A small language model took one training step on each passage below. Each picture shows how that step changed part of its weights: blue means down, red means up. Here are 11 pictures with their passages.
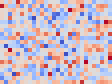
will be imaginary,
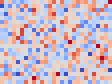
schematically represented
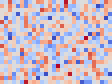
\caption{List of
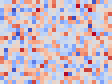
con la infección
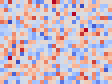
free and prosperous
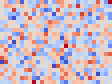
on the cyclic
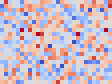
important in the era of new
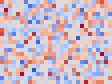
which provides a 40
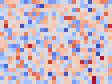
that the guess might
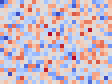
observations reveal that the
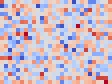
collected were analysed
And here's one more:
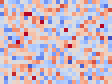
diz respeito à
